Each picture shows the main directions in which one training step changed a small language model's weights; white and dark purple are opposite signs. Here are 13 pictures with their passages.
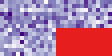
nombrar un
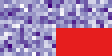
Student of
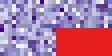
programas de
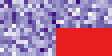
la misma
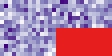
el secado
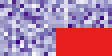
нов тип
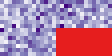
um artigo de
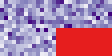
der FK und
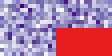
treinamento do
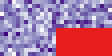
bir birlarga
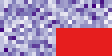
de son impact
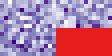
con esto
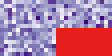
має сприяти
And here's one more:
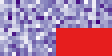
в условиях
